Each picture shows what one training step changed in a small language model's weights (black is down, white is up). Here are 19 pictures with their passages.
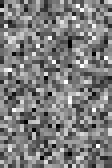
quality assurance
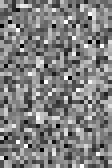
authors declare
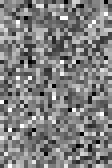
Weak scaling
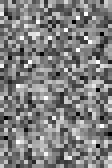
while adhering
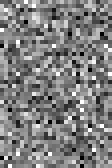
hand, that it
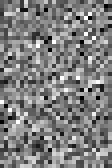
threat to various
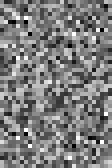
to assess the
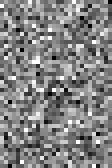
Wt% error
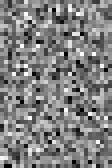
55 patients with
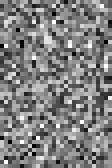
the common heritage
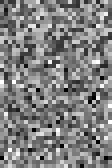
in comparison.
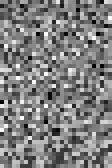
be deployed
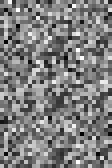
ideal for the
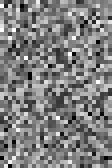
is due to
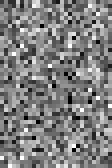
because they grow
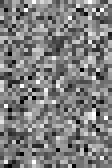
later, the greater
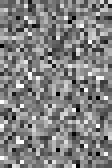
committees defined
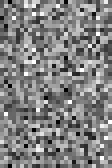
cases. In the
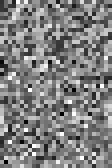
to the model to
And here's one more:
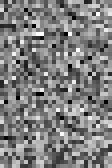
learning problems that cannot
